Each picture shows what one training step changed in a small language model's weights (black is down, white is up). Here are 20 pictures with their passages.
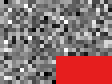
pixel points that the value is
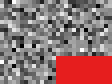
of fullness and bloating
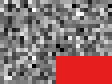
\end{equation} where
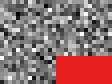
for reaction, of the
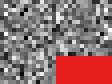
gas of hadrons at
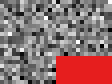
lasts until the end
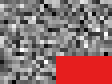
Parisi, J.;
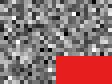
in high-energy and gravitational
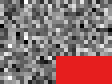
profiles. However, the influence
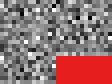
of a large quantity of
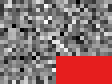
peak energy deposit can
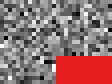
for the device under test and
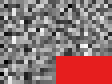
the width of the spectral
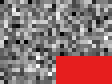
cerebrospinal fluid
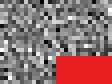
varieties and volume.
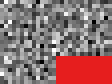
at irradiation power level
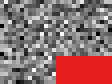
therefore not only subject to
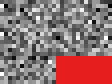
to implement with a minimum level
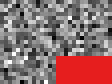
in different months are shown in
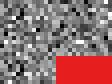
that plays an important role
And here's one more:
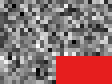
on both synthetic and real datasets
